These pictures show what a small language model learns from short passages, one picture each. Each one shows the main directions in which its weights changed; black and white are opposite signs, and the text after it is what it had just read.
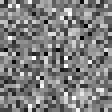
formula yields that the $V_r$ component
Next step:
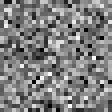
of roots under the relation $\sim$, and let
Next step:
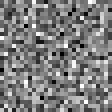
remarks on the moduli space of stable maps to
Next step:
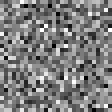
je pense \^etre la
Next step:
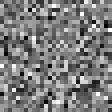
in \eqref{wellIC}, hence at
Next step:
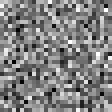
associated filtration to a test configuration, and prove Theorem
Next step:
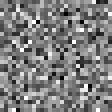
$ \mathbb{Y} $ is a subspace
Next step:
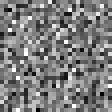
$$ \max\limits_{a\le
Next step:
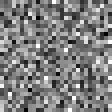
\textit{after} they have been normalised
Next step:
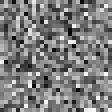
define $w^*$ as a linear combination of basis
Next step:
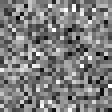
is because we are going to take a parallel segment
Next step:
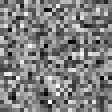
be able to apply implicit function theory. Condition
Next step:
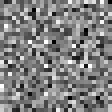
to a single series. Also, if the
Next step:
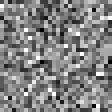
TASEP, so the initial condition
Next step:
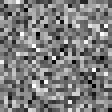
S^3$ that does not depend on
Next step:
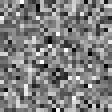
p.\ 14]{BN} which means that
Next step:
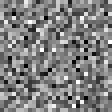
$[\gamma]$ to denote the numerically equivalent classes
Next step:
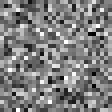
each triangulation are highlighted in
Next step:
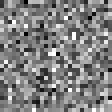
is an Orlicz function such that
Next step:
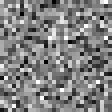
Note that the number of positive crossings we need to
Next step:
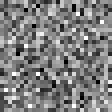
we obtained the last equality by counting indices modulo
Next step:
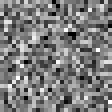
i \leq n, i\neq k \\
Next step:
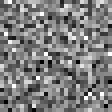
problem of conserving the total energy in the numerical
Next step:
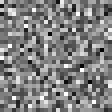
we take the product formula for the Bessel functions
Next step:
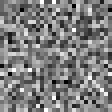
for some $A>0.$ If
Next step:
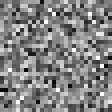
$T$ arises in this way.
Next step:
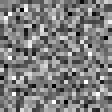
and by Lemma \ref {strong} there exists
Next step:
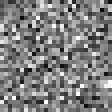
the mathematical and physical difficulties of the
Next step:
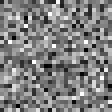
flat ($M$ is affine), while the second
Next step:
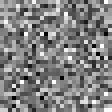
\] Observe that the above history
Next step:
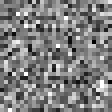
CART criterion to manage missing data
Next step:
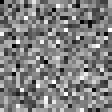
Taylor polynomial is not balanced on the interval. One
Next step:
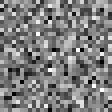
a finitely generated nilpotent group and let $H$
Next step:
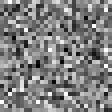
values of the Mach number, and therefore no
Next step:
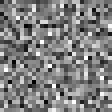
shows clearly that the partition tree leaf count increases
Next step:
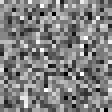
Calabi-Yau 3-fold $X$ to
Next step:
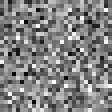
also supported on the same segment and so do all
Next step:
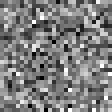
then there exists an $n$ such that all
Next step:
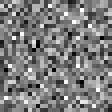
and $N\normal G$ is maximal such
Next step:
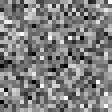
Hensel's Lemma and \cite[Proposition
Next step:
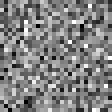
\eqref{eq:14} and
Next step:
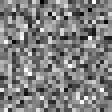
in degree $0$ with trivial differential and
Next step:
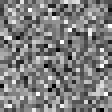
proof of global-in-time existence, we
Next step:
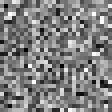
act irreducibly on the standard
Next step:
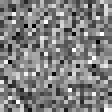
constante $\pi$, utilizando
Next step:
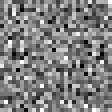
\end{example} \subsection{Some
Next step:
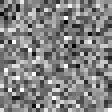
being continuous functions of $r$, and the eigenvalues
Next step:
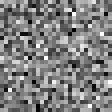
$\Phi$ is an involution on
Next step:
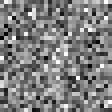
to study individual eigenvalues. However, it can be
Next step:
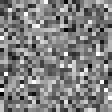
of field lines, or, the magnetic
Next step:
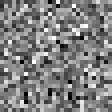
properties (1)-(5) allow to fully determine
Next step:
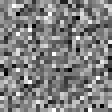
for example by one of these three storage
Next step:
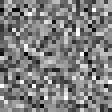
the average of $5$ independent experiments. As
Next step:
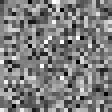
and only if the stable ribbon graph corresponding to
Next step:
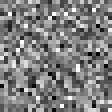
a perfect matching for $G.$ Replace each
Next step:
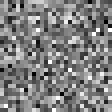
$G$. Alex Lubotzky
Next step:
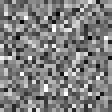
A value of the weight assigned to a vertical
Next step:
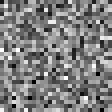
this contradicts the definition of $\beta.$ Therefore
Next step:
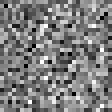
non-centred Dirac delta points are
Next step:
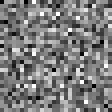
subsequence $(k_{l_j})_{j
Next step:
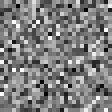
eigenvalues of (2.1) satisfying the given
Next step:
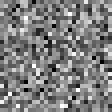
for $H$. \hfill$\square$
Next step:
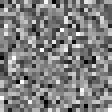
that \begin{itemize} \item the effective
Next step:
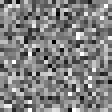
product $j\in J$ a convex combination
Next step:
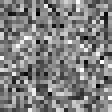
on $X$. Then the following statements are
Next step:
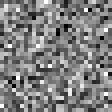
data. We remark that our result is not a
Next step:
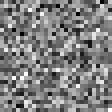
(see remark at the end of the paper).
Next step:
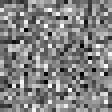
about representations of orthogonal Lie algebras. The numeration
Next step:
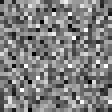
estimation and Lemma 1 the total contribution will be $$
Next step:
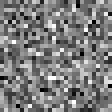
$G$ has no edges between the current set
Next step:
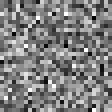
$q$ are some smooth functions, and
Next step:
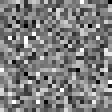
us is remained to show the obtained function
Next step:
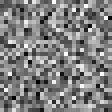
\section{Binomial coefficient identities} A sequence
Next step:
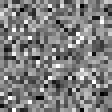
defined as above. Then $H \subset G
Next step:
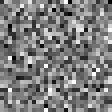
mapping visualization provided in Figure 1 of
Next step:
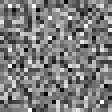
at a rate equal to their fitness, and
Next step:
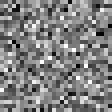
Station Control** Before the main result
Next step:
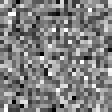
independent; \item[iii)] columns of
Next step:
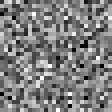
constant depending on $\bar\nabla U,
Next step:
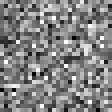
$\tau$. Doing this for all such
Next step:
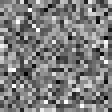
one-dimensional time fractional differential equations. The
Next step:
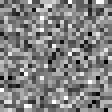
point groups in higher dimensions -- so one should not
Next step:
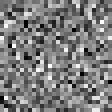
allowed to change the assortment during
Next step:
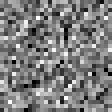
metrics the combination of which yields (after some minor
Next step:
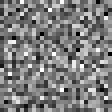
curve is given by $$ y^2 +
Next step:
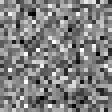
as $t$ grows we get $\displaystyle
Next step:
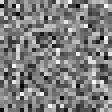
there is no essential mathematical evidence to support this
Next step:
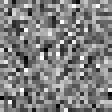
\mathcal{K} \left(
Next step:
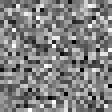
the RFS in a sense of the representation theory
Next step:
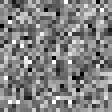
\centering \includegraphics[width=\linewidth]{}\\
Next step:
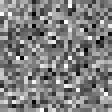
Lipschitz estimates for the corresponding right-hand side in
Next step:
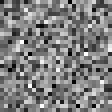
the one hand, following Milne
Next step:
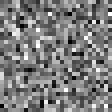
$U_{I}$ because $f$ has
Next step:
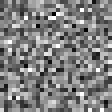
p\\ \implies 6x+1 &\equiv
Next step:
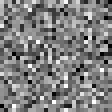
reminiscent of our classroom:
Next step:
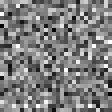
showed that honey bees could
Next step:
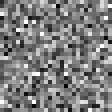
0.9096 indicating that it was
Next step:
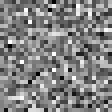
Then $G$ is CR on
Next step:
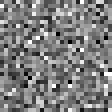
interesting examples that are worth further consideration.
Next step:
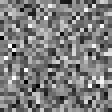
algorithm as a function of iteration $k$, and
